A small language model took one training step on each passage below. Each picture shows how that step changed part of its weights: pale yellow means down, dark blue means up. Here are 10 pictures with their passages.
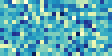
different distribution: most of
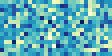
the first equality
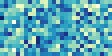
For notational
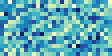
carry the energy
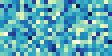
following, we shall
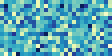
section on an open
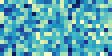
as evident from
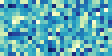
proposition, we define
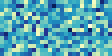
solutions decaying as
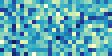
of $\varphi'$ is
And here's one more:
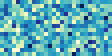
for a stationary
